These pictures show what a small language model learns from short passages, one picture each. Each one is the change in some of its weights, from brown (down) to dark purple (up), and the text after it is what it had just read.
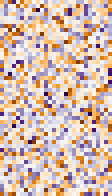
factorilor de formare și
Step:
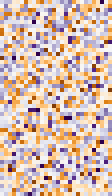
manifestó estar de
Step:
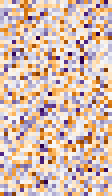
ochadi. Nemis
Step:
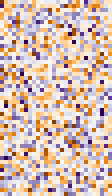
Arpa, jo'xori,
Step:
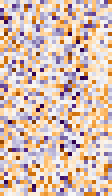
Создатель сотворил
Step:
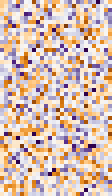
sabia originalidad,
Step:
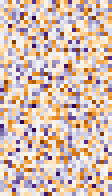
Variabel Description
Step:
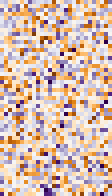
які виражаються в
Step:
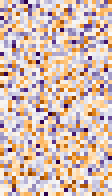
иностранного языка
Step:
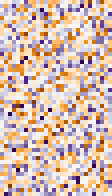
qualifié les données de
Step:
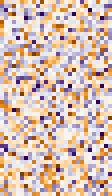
readers, contributing to
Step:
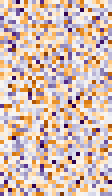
lo establece la
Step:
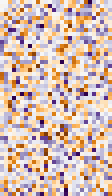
shtapel tolalari
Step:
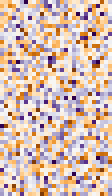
cultures maraîchères
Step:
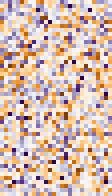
psixologiya kafedra
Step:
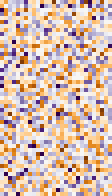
ifoda etadi.
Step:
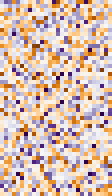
Tambahan, animasi
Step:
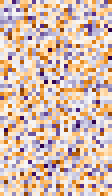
amalga oshirildi.
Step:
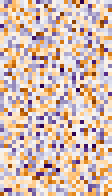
beli bahan baku
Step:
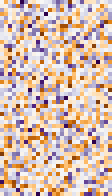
recursive functions,
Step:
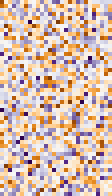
Sc., Fergana
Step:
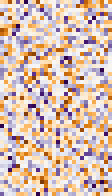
Muhammad Sodiq
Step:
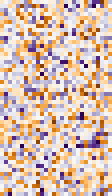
in the joy of the pain
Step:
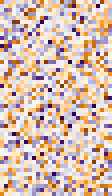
рабочей силе и
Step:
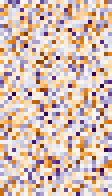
the «bottom-up»
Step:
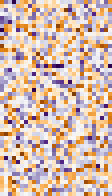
va maqolalar. – T.:
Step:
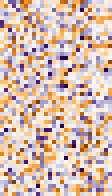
hududlarni jadal
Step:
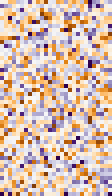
melindungi kesehatan
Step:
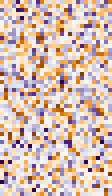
medications, there is a
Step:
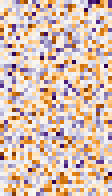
los que tengan puestos
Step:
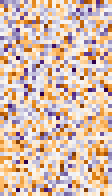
оросительных вод,
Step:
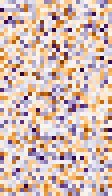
наук, заведующий
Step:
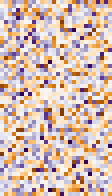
(2019) mencionan que
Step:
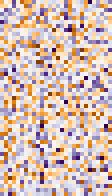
mumkin. Demak,
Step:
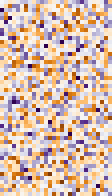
Підготовка такого
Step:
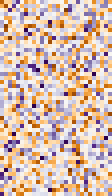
Mondrian aparece de
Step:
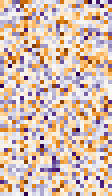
tuzilma, termik
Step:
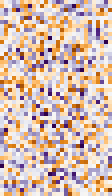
lema de este año.
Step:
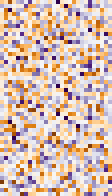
efektif dan identitas
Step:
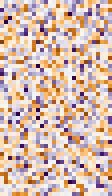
га яқин турлари
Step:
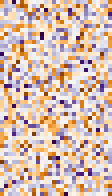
factors, exclusion
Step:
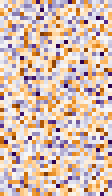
uma divisão (3ª
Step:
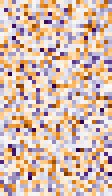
que o trabalho pedagógico
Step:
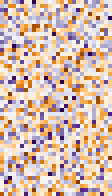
ao risco de introdução de
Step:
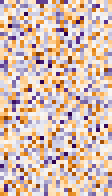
de efecto invernadero
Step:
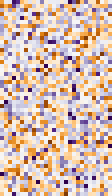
China and Russia) and the
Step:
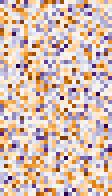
Kocić Prof. dr
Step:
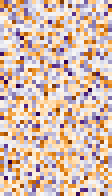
this article presents the
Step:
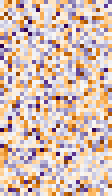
исходя из своих
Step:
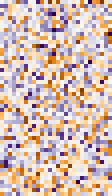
complex structural genres in
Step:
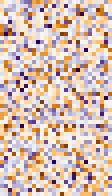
Así, mientras en
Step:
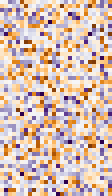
increase revenue
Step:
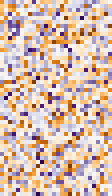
tem-se uma exceção.
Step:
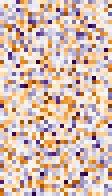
experiencia del ESD.
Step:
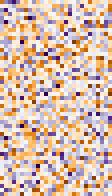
barcha xalqlarning,
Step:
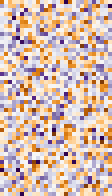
reliabilitas, uji
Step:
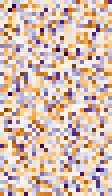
GOOGLE SCHOLAR
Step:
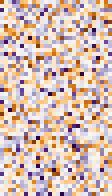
Oriented to Sunrise
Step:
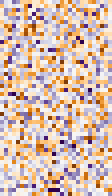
de su tío; y
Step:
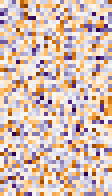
ma'lumotlari milliy
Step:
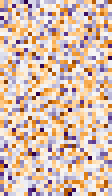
истории изучения
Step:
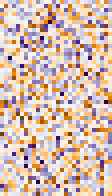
Industrial Property,
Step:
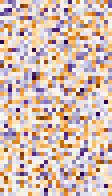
básica na cidade de
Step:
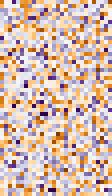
o'rnini topgan.
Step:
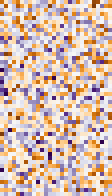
Vorderland Die
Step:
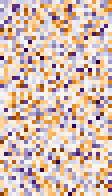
хил кўринишда
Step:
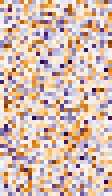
estudios transversales radica
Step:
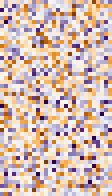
глобальної музичної
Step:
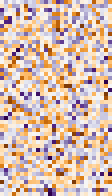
поведения, такими как
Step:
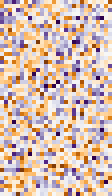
bilan bog‘liq. Shunday
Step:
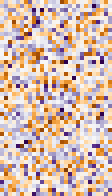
première partie vise à
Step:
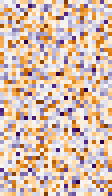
longue (crue de
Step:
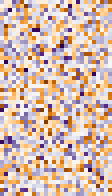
vivencia, la cual,
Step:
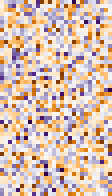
tilining boshlang‘ich
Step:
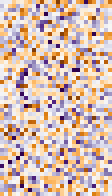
Xamdamov Firuz
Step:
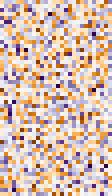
данными Уоррена
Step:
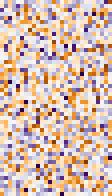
зерновых образцов.
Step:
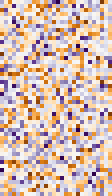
den anstehenden
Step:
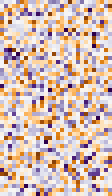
your main findings
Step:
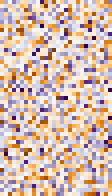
qilish, ularni o'z
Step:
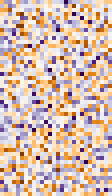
bosqichlarini ajratib
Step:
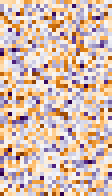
Por ser o mais prevalente,
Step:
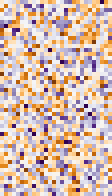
Research interests:
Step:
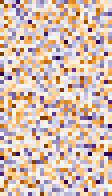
Yangi pedagogik
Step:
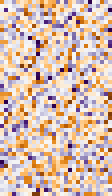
que varía. Segunda
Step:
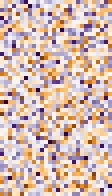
иностранного языка.
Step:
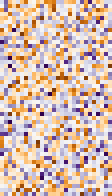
o'simlik steroli —
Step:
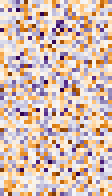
yaitu; Menentukan
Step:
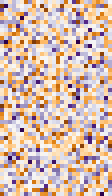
Davlat statistika
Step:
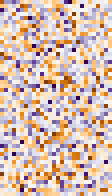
kompetensiyaga asoslangan
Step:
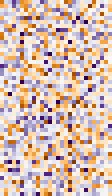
haj amali yakuni
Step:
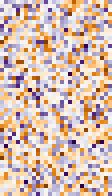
сценарний підхід до
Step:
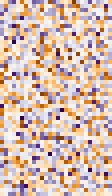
maxsus jihozlar
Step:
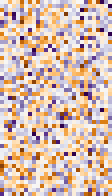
sua situazione,
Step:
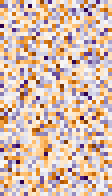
dan cerpen di atas
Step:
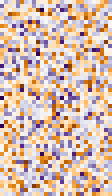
на одном занятии
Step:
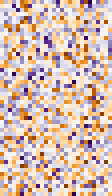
salohiyatga ega.
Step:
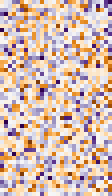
o aluno na construção
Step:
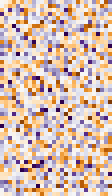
últimos 10 anos no
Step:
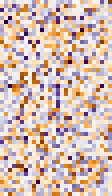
газового свопа
